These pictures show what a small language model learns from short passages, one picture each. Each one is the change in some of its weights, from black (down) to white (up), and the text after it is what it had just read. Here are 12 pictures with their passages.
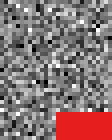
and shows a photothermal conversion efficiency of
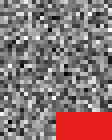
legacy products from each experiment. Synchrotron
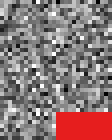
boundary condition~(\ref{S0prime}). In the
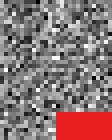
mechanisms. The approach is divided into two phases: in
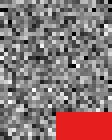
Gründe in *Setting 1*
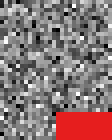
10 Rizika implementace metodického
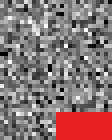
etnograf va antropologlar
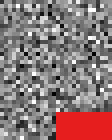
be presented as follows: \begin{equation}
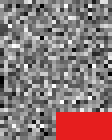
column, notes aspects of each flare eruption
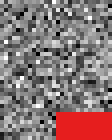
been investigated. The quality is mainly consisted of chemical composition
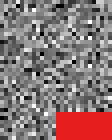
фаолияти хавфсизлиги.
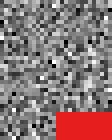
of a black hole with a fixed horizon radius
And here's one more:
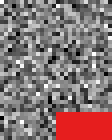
enseñando Matemática desde la escuela
